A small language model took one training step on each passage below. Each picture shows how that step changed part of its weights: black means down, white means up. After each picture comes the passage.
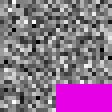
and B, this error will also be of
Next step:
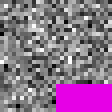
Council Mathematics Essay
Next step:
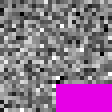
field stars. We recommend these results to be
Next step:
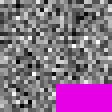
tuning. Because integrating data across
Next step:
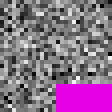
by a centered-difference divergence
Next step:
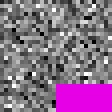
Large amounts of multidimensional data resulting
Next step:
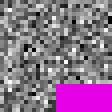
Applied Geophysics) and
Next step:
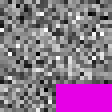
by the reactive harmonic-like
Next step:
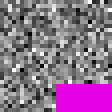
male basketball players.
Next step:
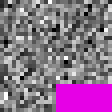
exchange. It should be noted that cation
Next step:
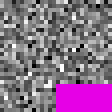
dashed lines represent the contribution from the
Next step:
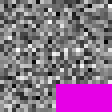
exports are developing, taking into account the
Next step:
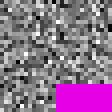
Matrix Composites. Author
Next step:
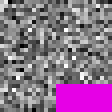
pos. Nizhnij
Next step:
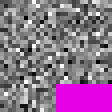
of brain rhythmic activity: the
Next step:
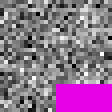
computed following the equality in Corollary
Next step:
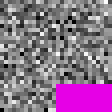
more growth enhancing than public investment. This
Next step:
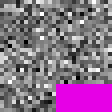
of these wave functions, one obtains a
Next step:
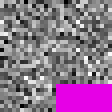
As discussed above the statistic of the
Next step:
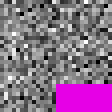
must then necessarily be spacetime translation
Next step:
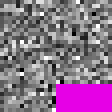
of the transfer matrix with respect to the spectral
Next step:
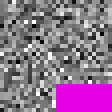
and poor-quality service in government
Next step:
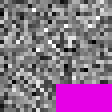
predicted to produce sub-Poissonian
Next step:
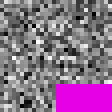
masculine gender. Some of
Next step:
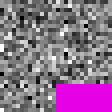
offset the increased recirculation frequency.
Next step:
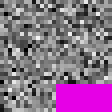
in Supp. Inf. 4). For
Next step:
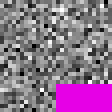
opt to either ignore crack location
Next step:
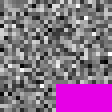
mechanical level becomes the Wheeler-de
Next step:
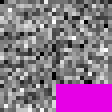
1) is one of the most common species
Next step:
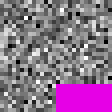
we define a MW field $
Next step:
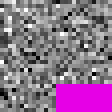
\eeqa As one can see, each
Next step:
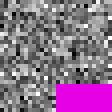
Annual Average Soil
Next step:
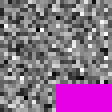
experience will depend on the level of development of
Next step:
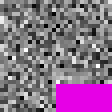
1980s in response to the need of
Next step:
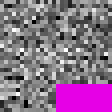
& represents one of the basic types of land
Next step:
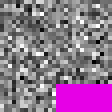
of the work already conducted by the partners on
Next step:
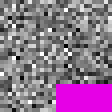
such as a single channel domain is usually
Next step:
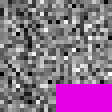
necessary to point out that, for a fixed
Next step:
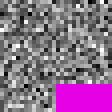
spins at neighbouring sites,
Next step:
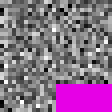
fluctuations. The notation of the equations such as
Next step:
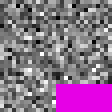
in the domain by allowing it to come to
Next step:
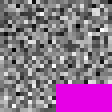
in GoogleScholar Ref.\
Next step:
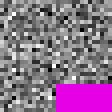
in \eqref{eqma6}, one
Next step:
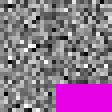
3 \\ & & W2 Iterative
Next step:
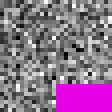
associated with the mental operator, enabling it to
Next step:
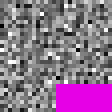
from day one and maintained throughout the entire
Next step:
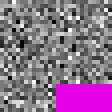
tentative estimates of model parameters even in
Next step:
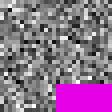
**Acknowledgments** We are
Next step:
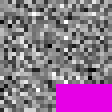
NMI, to the immediate
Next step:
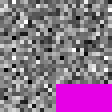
audio sample archives and
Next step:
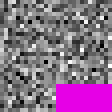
secondary, central :: peripheric,
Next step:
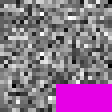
of the three coefficients, and raise the
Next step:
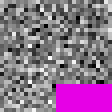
meron-pairs in the
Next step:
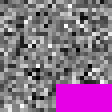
Surgery, Department of ENT,
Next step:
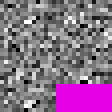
\\ & \qquad \times \left(
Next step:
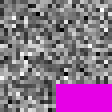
highest gas consumption during 1 h in a
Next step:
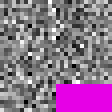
take a GRU layer as an example,
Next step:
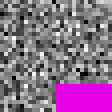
spheroidal potentials than in standard
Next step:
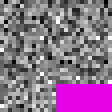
}$. Consequently, since the normalization of
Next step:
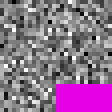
theoretical investigation of such dynamics is of considerable
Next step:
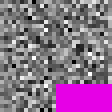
the integrity and systematicity of the
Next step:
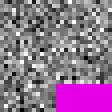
after ACS is higher for women compared to
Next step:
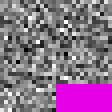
the late-time spectra the low
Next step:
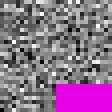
of the small oscillations which are sustained
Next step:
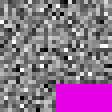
Thus we set the column density of each
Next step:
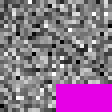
was found to be significantly higher than normal,
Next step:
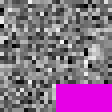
interest in Computational Literary Studies
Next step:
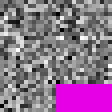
CONCLUSIONS Performance data were consistent
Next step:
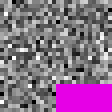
$\alpha(\mathbf{k}) =
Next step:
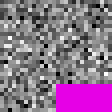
bodies at all levels, and local
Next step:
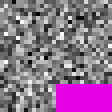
set of investigations in Brazil,
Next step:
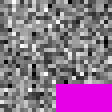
rotation rates (cases G3a,
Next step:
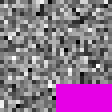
Pagina 3 di 3 Cancella
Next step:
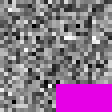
and OECD national account for a
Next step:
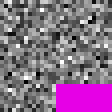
& Generalized model \\ \hline
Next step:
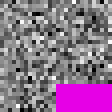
Verma², Ranbir
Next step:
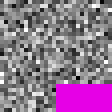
{ Often the correlation functions for
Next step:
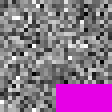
size, bit-depth, and
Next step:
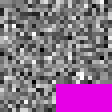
spectrum over the transverse mass and the
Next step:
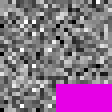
and 4 Hz are shown as triangle,
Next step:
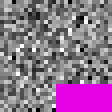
medium, provided the original author and source are
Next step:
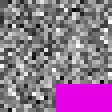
that may render AES vulnerable to
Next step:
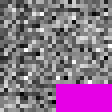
to surgery, and the assessment of
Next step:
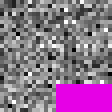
leads to the following spectral tilt
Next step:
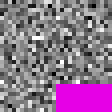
respect for the electorate's
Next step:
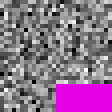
diagrams having neutral scalars or neutral massive gauge
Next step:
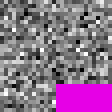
blind students although their medium of reading
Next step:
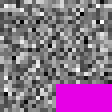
of gravitational lenses generally find (but
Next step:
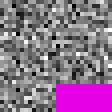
molecular mass of the gas particles. The
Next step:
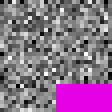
(SO's) internal fatty
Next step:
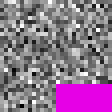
n-dimensional Burgers system are derived
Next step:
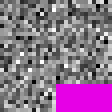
8 bar limit. However, if we
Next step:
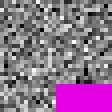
RF source was 20 W. Under these
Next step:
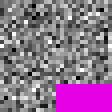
population, income inequality; physical connectivity
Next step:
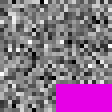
CRAMOX bound-Zn and
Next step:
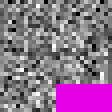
I always had a great sense of
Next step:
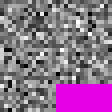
development, working with employees, the local community
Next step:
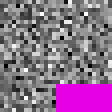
in response to the applied forcing is here
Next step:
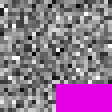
masses of all particles in the standard model to
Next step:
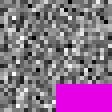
reduced its generalizability. Despite promising
